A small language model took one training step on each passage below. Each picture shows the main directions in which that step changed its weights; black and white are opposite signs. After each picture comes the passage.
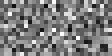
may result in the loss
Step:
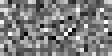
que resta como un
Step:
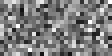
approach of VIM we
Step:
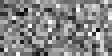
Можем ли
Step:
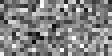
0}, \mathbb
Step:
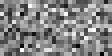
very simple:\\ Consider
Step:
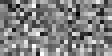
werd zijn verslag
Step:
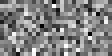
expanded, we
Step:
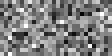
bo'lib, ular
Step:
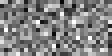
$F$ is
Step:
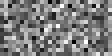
main results. **Proof
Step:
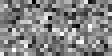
realized as an induced
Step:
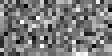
function. A very common
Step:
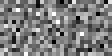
professional organizations to
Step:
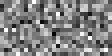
$H$ of
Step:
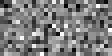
divenne subito
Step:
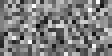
the system. These properties
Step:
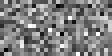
guaranteed low communication
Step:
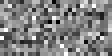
Felten, der
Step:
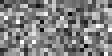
Par contre on
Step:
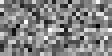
guru dan
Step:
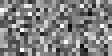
inverting the slice
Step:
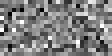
suggest us define an operator
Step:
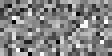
adabiyotlar 1.
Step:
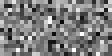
ularning O'zbekiston
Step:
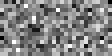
el diseño de
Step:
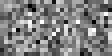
given, to which
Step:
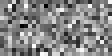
belongs to you
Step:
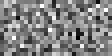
take $r$ so
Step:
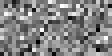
— SORLOM
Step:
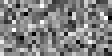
vector space sum $L
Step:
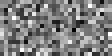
satisfying the assumptions of Theorem
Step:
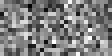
part~(a) with
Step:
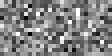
için erkek
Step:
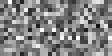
here is called {\it
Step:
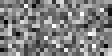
terib olishda
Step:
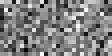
bound on the second derivative
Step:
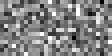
público em relação
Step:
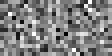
that this is true,
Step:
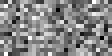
penny graph with 11
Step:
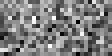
introducing the
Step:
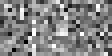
olarak bazen
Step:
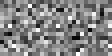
5, ISSUE
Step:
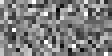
triple points.
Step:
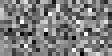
smaller $\beta$ the
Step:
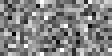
entre dispositivos
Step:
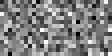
a regra entre os
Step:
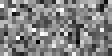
we arrive at
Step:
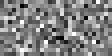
to answer a
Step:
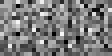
\leq n \leq
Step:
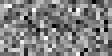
tashkil etadi.
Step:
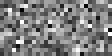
orqali to‘liq
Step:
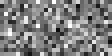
har darsda
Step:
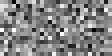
mehnat jarayonlarini
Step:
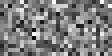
previous section, we use
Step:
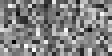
oyida qayd
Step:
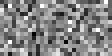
het product vooraf
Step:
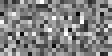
treats observed outcomes
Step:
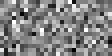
monoid $\mathcal
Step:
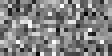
effective vertex weight of
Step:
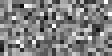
Educação Superior
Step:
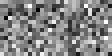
in Case 1,
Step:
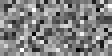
paper, every system to
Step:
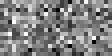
2 pages.
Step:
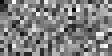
этилиши ва
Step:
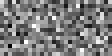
e a motivação se
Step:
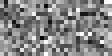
tanto, buscan
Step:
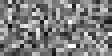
guvernului în
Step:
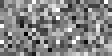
rank function. We denote
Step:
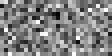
$r$ is maximal
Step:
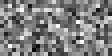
and 4 contain no positive
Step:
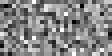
$c$ with
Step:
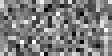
field in its normal and
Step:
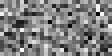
would like to give some
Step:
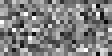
communities of various
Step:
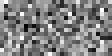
is nowhere
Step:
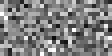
{\em fixed point}
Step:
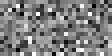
و مرد
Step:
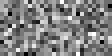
That this is not
